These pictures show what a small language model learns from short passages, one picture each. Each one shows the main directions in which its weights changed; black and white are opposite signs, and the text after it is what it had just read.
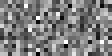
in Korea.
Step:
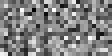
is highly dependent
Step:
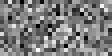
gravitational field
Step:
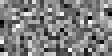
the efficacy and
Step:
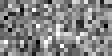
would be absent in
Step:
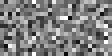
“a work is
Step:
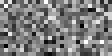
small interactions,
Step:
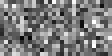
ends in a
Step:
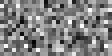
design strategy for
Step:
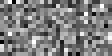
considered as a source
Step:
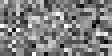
planning to increase
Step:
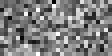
a borderline
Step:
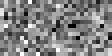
and chemical
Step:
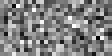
SM background for
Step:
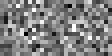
SI lines.
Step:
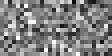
- Conflict
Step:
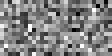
which can be detected
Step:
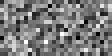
weeks with p
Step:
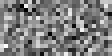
error. In
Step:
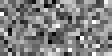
physical realization of
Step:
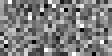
differ from previous
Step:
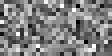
phase transformation or temperature
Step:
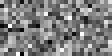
ratio is
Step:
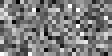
the articular disc
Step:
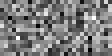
a large variety of
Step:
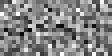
the dot density of
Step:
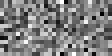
the purpose
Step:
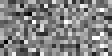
Without dependable
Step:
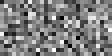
that the negative
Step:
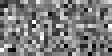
follows: A
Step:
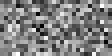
boundaries of one
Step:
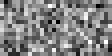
texts on the
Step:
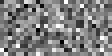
were negatively
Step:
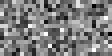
the dataset
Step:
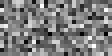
the washout effects
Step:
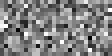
were higher than that obtained
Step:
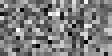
and validity.
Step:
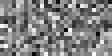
there is only one
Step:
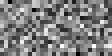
consent prior to
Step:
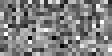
of the chain
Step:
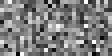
in the lesson but
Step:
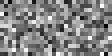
staff” are
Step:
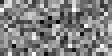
enabling them to
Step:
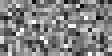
In Fine’s
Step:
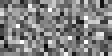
tasks as an
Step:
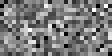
possibility that
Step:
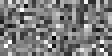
in the Czech
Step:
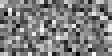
good ability to
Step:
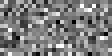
people who
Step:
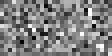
the $\sigma$ of
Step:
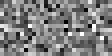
the presence of
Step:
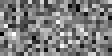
of thermal
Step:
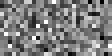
Fig. 6 of
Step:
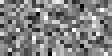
angles $\theta =
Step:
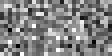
process of creating which
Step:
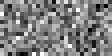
flat X-ray
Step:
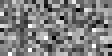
the same problem as
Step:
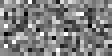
and mixing with
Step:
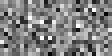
treatment, or
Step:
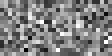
treatment of this
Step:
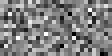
C, Jones
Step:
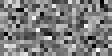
the small scales
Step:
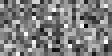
parameters on key performance
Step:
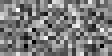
deaths occur in
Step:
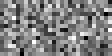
all stars on the
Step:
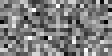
address issues
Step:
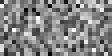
systems don't
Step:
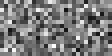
period and increased by
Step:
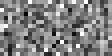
and (3) are
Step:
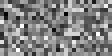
nm. In the
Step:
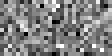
presence of variability
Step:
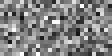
Journal of
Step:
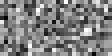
title compound
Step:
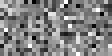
if one had a
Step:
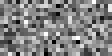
to recover the
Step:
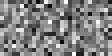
reports can be
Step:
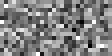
is present. To
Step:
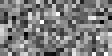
a causal
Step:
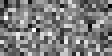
and Z}. Our
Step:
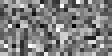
both Task 1
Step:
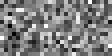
Batch size &
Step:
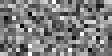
tweets in
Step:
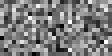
spring and
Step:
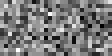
this works well,
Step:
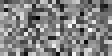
at most 1 percent
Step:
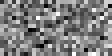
to embrace
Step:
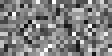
And let we
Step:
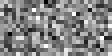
maintaining that the
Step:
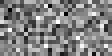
might be the
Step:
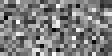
summary The
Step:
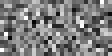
stationary phase
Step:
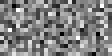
comes from the
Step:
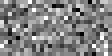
| | FAU
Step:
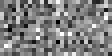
of experimental data
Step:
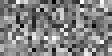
reliability and
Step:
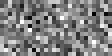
financial and
